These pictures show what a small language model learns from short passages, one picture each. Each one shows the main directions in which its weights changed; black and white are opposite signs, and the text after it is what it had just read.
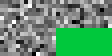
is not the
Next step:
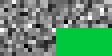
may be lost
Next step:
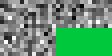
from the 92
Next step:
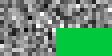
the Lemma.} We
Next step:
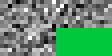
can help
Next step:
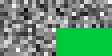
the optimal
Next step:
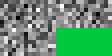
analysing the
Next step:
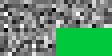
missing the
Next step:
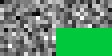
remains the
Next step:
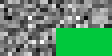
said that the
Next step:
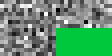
the score.
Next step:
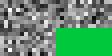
$N \geq
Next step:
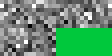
studies indicate
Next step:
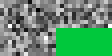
conjecture that
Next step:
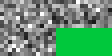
We simulated
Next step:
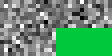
the five
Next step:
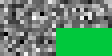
effects at the
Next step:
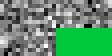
of age,
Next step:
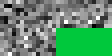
the clearance
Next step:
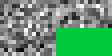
is even, then
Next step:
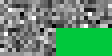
used to find
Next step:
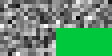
exhibit a
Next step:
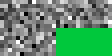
offer a
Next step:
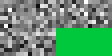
8, Number
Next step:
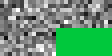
that potato
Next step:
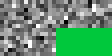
the desired
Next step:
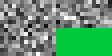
so, the result
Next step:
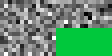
approach works well
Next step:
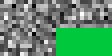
this performance by
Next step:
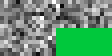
adoption of
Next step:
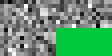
be extended
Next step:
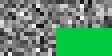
be the same
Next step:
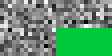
children in
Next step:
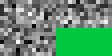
The branch
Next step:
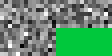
of a continuous
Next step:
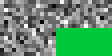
events, the
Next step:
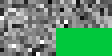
and with the
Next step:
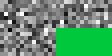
prove inequality
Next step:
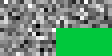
in distribution under
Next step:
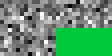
We claim that
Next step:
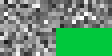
pour tout
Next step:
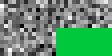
to the bounded
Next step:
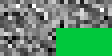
in Figure
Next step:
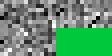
of having a
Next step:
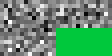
$u \in
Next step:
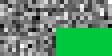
needed to set
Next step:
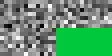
a curve in
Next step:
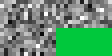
are core
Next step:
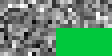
If $t$
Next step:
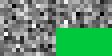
order to sample the
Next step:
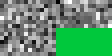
of conic
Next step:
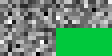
This is needed
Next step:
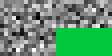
WG is a
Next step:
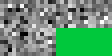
a singular point
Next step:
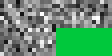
Use Case
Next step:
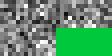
natural number such
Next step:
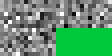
start to
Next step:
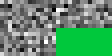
Mean number
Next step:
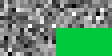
and mental
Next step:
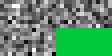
particular metric
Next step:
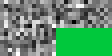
considered in a
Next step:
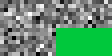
solution with higher
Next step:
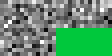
an institution
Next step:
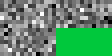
a lack of
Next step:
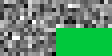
map defined by
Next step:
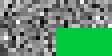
to quickly
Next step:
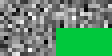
of estimating
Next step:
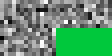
show in this section
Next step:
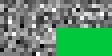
level on the
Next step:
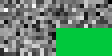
thought on
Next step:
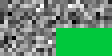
Reaction of
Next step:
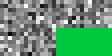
based on 3
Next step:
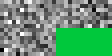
factors in the
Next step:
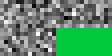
i$. For each
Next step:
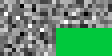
generally, we
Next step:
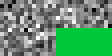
forms of
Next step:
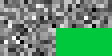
to ensure
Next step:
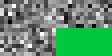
this study, the
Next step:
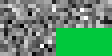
a secret
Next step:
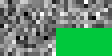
an inspiration
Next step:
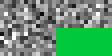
the complex research
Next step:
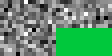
with $f$
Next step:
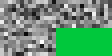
development with a
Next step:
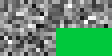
the exact
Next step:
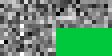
by taking
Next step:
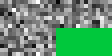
took place
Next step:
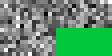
\in C
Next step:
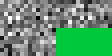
acting on the
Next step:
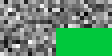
with only one
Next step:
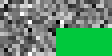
Themes in
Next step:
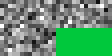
which proves that
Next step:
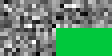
considered as
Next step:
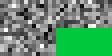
the size of the
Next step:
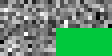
to be a
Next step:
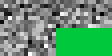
poorer than
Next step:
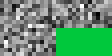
see this,
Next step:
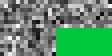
\and L.
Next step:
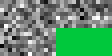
Overall and
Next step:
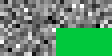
a formal
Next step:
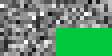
improved performance
